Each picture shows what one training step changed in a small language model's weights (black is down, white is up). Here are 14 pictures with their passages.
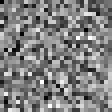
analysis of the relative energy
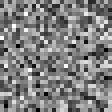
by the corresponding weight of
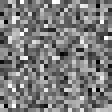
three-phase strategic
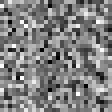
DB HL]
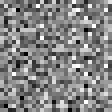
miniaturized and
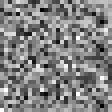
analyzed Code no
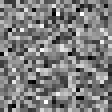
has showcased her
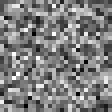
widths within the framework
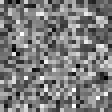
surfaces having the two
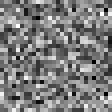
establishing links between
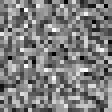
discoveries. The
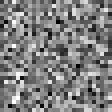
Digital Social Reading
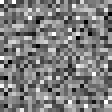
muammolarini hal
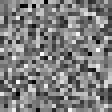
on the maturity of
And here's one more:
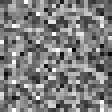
angle behavior between the normal
